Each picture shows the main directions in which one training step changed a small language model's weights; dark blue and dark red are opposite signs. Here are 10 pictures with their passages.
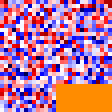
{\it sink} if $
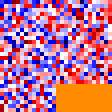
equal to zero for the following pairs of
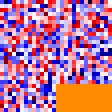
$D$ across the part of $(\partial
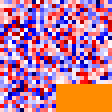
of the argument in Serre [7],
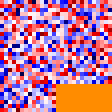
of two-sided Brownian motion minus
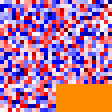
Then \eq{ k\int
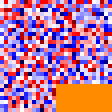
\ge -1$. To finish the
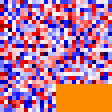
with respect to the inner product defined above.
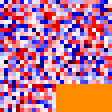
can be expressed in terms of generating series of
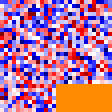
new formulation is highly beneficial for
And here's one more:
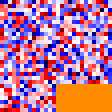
%Check that if. T is
